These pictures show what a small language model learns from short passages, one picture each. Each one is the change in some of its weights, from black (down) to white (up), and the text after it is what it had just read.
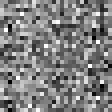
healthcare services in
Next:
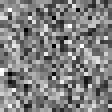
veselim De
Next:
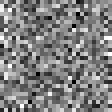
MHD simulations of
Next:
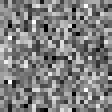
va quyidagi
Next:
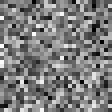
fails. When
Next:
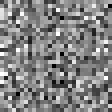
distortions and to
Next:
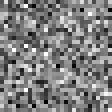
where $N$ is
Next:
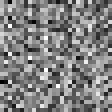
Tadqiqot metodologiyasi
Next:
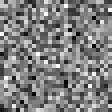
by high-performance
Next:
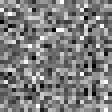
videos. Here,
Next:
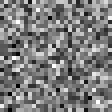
rather the need for teachers
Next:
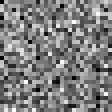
all of three approaches can
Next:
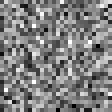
the metric of the
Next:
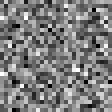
control signals. A higher
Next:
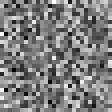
in a radius ratio of
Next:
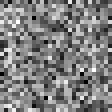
forma de expressão
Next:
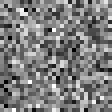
for various technological
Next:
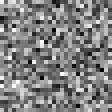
World Health Organization*,
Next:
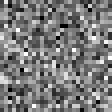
are given by $$
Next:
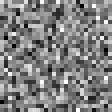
rapidly growing area
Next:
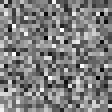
digitally than
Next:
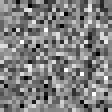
maka dari hal ini
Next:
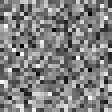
which they can deliver the
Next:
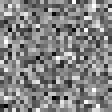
predictors of increased
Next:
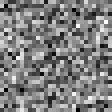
and pure white image as
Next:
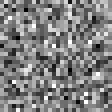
the mass ratio between
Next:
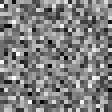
in Section 6.
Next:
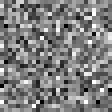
reduction in the maximum substrate
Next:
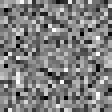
руху на
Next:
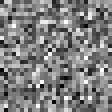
seat category,
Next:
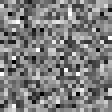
the bank, indicating that
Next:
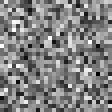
to the respective
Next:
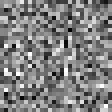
на фактах
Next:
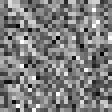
following recommendations for the
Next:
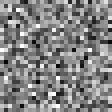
to provide optimized transport
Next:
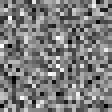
formalism that addresses
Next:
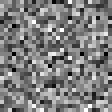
cost. Table 20:
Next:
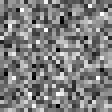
selection methodology that includes parameters
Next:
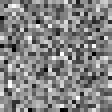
first logistic activities
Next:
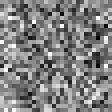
original Wasm
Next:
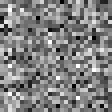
aprendizagem O caso é
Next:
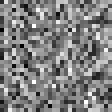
the derivative of
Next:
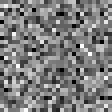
200 different models of
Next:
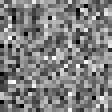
of Dissipative
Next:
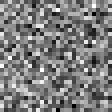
branches of science.
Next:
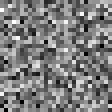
animal se encontram
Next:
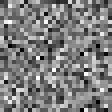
reality, a kind
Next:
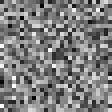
of graphs, such
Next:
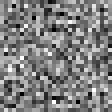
systems, and cannot occur
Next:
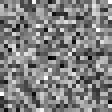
technique on many deformation
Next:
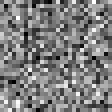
Central Glass &
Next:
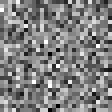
are much larger than the
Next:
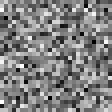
Countries to Asia
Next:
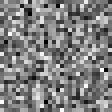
utilised the health
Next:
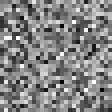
necessary to reduce the
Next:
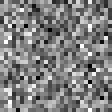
22 yillik
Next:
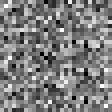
ko'zi bilan
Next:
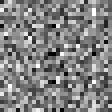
influence of information and communication
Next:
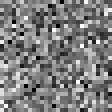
(baryon number
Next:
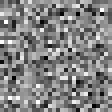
their incomplete
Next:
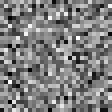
ва хизмат
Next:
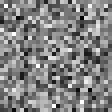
venduti a
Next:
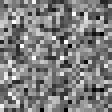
o'z ichiga
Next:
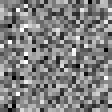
for carbonization under controlled
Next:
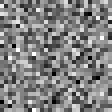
in the development of
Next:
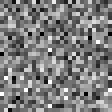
total probability that starting with
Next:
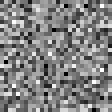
it is open to the
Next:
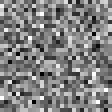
information. The single value
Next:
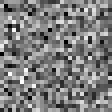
frequency, when compared to
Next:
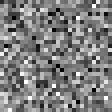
la tonalidad,
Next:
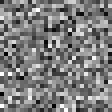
ou conquistar
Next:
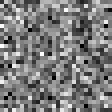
SOC 0%
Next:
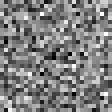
stable ground state. We
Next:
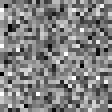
and mass transfer flow past
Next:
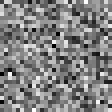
and the survey edge,
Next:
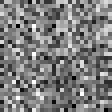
and the contribution of the
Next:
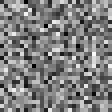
introduces uncertainty about the
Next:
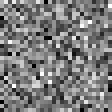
sequenced in such a
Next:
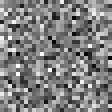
is onerous
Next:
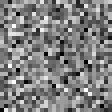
also been reported to have
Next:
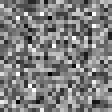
process at the top.
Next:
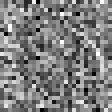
t/ha CM
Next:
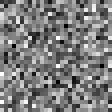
reductions in first pass
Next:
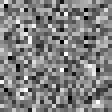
the illumination value
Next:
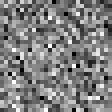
остро проблема
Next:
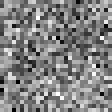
called "bandits"
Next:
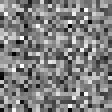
**Time period of
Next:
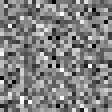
cells. In:
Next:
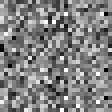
bilan ko'rsatgan
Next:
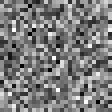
is based on the absorption
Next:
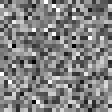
In this report, they
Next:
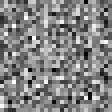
deterioration of
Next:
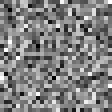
quantum (in units of
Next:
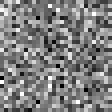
rituals are
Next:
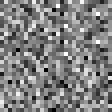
both the ordinary and
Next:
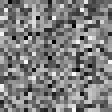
oscillators acting on
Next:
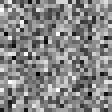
and C04 can
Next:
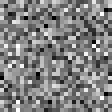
Loop 1 G
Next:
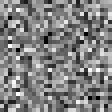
to adhere to the
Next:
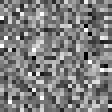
depicted. In
